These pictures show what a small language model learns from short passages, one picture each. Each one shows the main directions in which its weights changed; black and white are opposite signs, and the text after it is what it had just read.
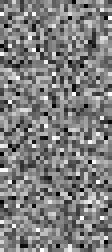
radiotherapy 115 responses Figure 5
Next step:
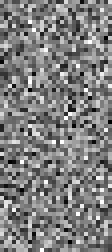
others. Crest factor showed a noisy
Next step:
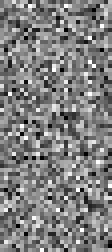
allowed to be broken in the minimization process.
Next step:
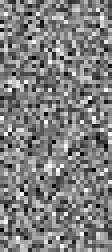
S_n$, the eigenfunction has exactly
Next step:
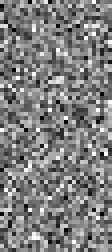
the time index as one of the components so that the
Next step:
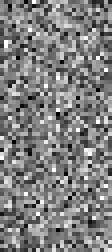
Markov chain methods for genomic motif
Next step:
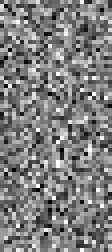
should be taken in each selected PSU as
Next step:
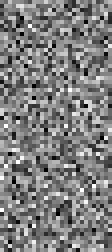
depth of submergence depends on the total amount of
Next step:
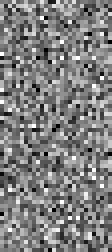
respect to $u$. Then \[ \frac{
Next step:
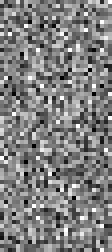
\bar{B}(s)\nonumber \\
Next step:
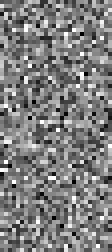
Laser Res. \textbf{12},
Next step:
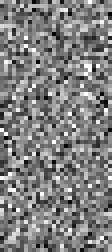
in distilled water for 24 hour
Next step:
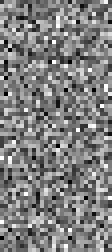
target nucleon and recoil baryon. There
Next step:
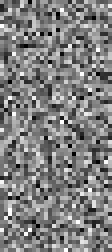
that controls expression of genes involved in the
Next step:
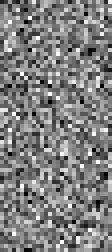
This variation in gradient means that the steeper inner
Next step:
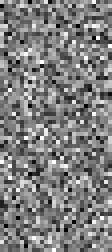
the number of events done by trajectory of cosmic
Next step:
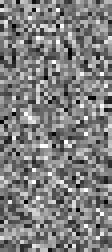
began drinking of alcohol at
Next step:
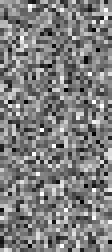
uncertain system involves the Riccati equations:
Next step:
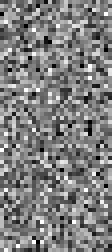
The authors employ the combination of two algorithms,
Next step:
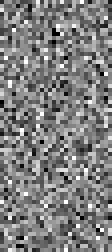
are open set preserving maps of $M$ onto
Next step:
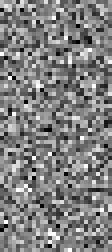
using CLASS, and the one obtained from the
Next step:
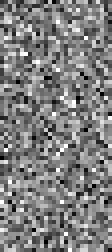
So far, linear waves guided by an interface and
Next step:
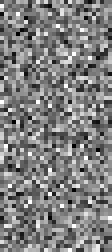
are the concentration in moles per liter and
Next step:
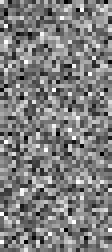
order to survive successfully. The rock
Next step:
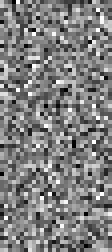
A_t/A_s$ the ratio of
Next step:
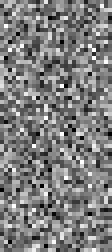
ratio of the $\lambda$-part energy density to the
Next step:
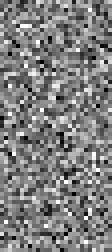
только в
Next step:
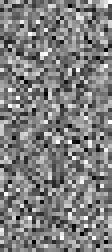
velocity change due to the molecule prism of a
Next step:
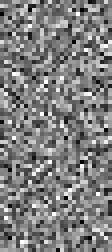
Time-resolved concentrations were
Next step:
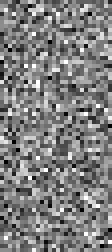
versions of the fundamental lemma. The version of the
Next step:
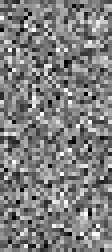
(*J. Amer. Chem.
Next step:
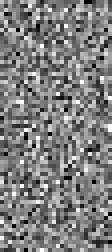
is real. \end{description} \item
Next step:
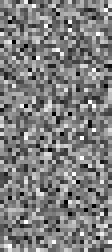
phenotypic data from a training population. In
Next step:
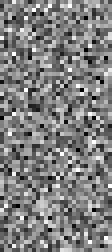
400 mountain runners, where 17%
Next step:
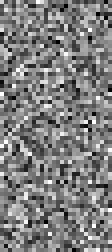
commuting Hamiltonians under the reduced Poisson
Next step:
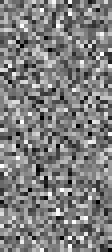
religious group require sacrifice of
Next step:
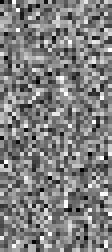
The following statement, which is ~\cite[Proposition
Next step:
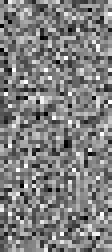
isomorphic. \smallskip Let us now analyze the structure of
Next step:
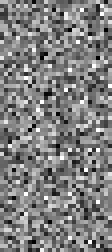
volume fraction 0.2. The average number of elements
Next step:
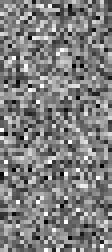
Tian\cite{tia97} has show
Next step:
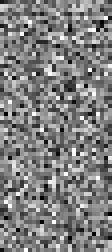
a number of obvious spatial bifurcations.
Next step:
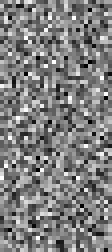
function Figure 3: The H I gas mass
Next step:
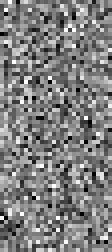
M. J. Gelfand, et al.,
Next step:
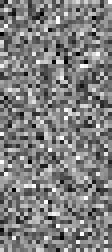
the quark system of the proton, leaving a
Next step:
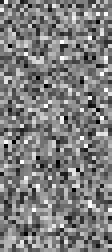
and $T$ is small enough. This gradient bound
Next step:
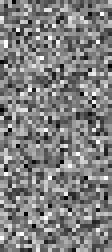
hosts with strict QoS parameters. Many
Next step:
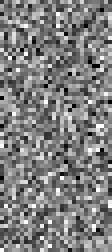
out for decades. For example,
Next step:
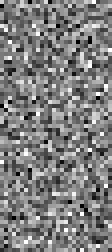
the needs of optimization are substantially different from those of
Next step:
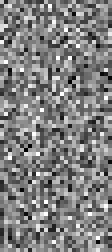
of the flow in terms of its dominant acoustic
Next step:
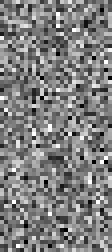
out using two smartphones: an
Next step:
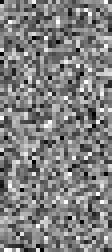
arrow. This self-visit information is not
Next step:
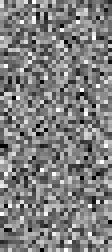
isotropization behavior induced by quantum gravity effects found in
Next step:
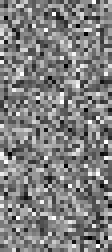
a consequence of another one of Kirchberg's
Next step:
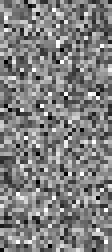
parameter $u$. In this case, the
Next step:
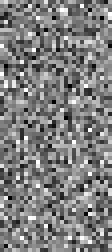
almost sharp. \end{abstract}
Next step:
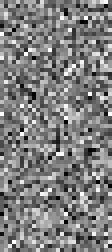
number of inter-agent communication rounds. For
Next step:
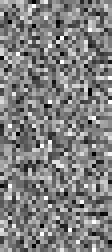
These results indicate that the quality of services of the
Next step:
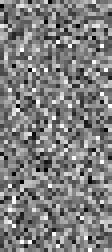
the resilience assessment according to the proposed
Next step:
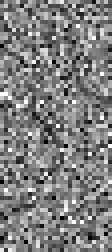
a complex vector space with basis $G$. We will
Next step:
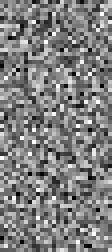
study aimed to investigate the inhibitory activity
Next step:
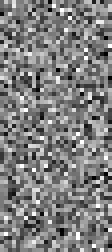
simulations with implicit grid losses implemented on some of the
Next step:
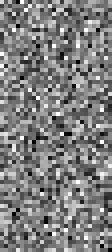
\quad (2)$$ where “pool” represents
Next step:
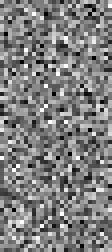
a few occasions we observed an increased relative
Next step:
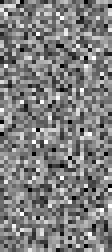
be one reason for the multigenerational patterns observed in
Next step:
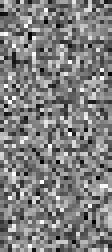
NV⁻ centers (S = 1)
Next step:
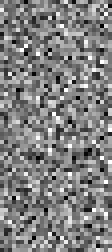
first draft and S.T. and
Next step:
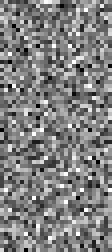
cancer development and progression. Through increased cell
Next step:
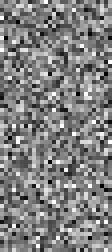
forward as Mean and Standard deviation
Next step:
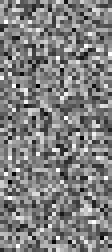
of the place[3]. Most of the
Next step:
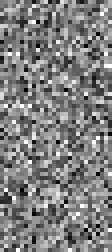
study, we employed CRNN as the classifier
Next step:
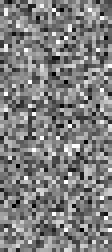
kinetics is not clear .some studies reports
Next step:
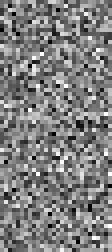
Call Preparation and Management Open Call
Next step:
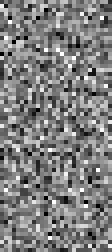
correlated. The blue squares and lines denote the
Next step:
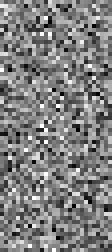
of planting the rice crop lengthens the
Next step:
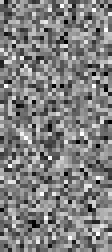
$t$ is calculated as the dot product of the
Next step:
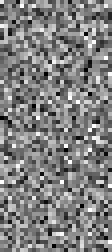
to constant factors the Wodzicki
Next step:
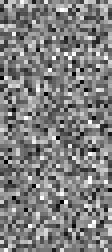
on the priorities and possibilities from the
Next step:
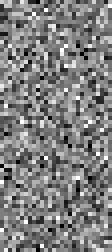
δ is air relative density. $$\delta =
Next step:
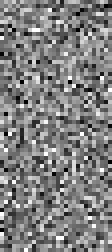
\hglue-5pt Either $\|
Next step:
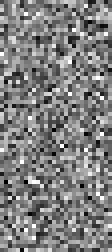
to go for the Sustainable Productivity
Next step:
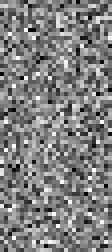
deconfining transition, where a suppression of
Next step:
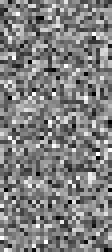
calculation and forecasting shows that LMP is
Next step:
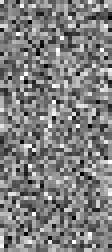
to knowledge and understanding of the concepts at hand.
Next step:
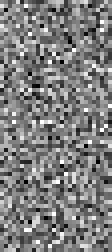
in $\Pro(\Fun \cts
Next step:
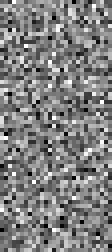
in the TSS (clay and silt
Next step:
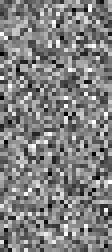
that the solution $u^{{\bf f}}$ to the
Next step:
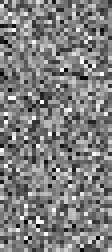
from the probable host-galaxy. A
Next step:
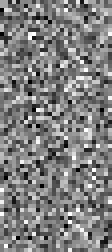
carbohydrate estimation was carried out in the
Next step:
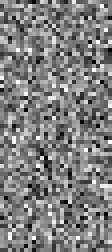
light quark pair. A search at JHF and
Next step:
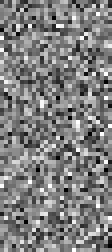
and Gonek is to extract the main terms and
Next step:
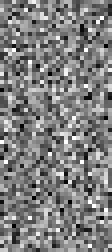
recently, some improvements for the expansion process have been
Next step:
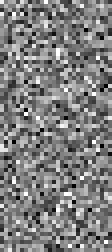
as a measure of technical efficiency. Using the above equation
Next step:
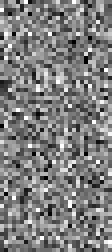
and similar evolution equations for Alzheimer's
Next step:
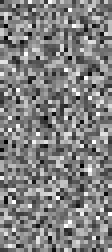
other galaxies at comparable halo masses, resulting in
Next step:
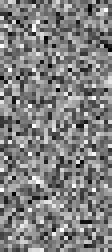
treatment of the underlying psychological components of the
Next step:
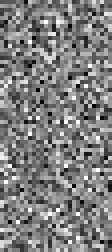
bisphenol A-bridged
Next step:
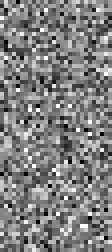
period 3 is achieved for $\gamma_{min}$ =
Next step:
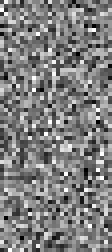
the contours for (S).) In our
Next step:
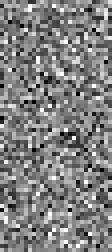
restricted classification tasks. Despite this progress, existing
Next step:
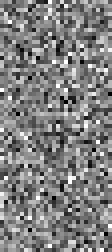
specific problems (Empathy and Define).
